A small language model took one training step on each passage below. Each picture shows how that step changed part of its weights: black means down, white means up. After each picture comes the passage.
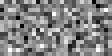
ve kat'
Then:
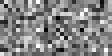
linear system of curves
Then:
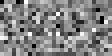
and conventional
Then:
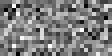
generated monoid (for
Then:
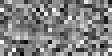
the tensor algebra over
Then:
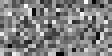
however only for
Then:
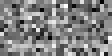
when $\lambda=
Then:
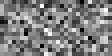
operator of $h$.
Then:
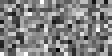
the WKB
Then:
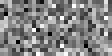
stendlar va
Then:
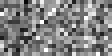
fani muhim
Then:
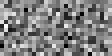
link $l$
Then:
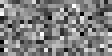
developments in standard or
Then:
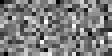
for }\ 1\leq
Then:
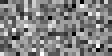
втрат від
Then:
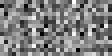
alanı ile
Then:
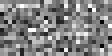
dalam jurnal
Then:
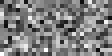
is of dimension two in
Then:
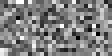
przez A.
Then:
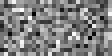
$T$ on the
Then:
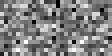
Moreover, notice
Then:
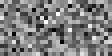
regressão entre os
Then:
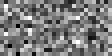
determined, the
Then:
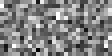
$\ngo$ is
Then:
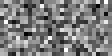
clairs et
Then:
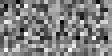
\, \varepsilon :=
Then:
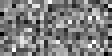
the other half
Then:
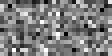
We shall estimate the
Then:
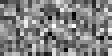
сўз ва
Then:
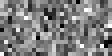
localization are presented
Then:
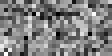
\lVert X
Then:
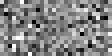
its significance in
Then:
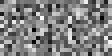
the hyperbolic ball
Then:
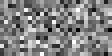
by the adjoint
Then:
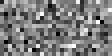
\noi For
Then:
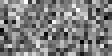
Under the above
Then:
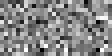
las prácticas de
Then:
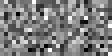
se apropia de
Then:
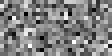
does not lie with
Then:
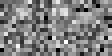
the regularity of the
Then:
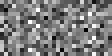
ile eğitim
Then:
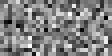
consider an extension of
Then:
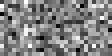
does not appear in
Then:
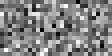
the right flag
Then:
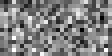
the both sides of
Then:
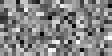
Так, в
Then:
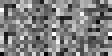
have been shown to be
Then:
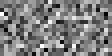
Problems and
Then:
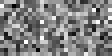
- Buxoro
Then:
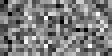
O ANO DE
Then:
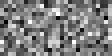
frame operator $S$
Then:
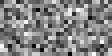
de recuperação
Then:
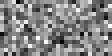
motivação é de
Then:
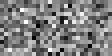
estimação dos
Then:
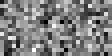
бар деп
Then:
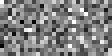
ponto de
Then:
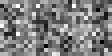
component analysis?}
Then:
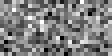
analysing now the
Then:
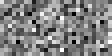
tarjimon va
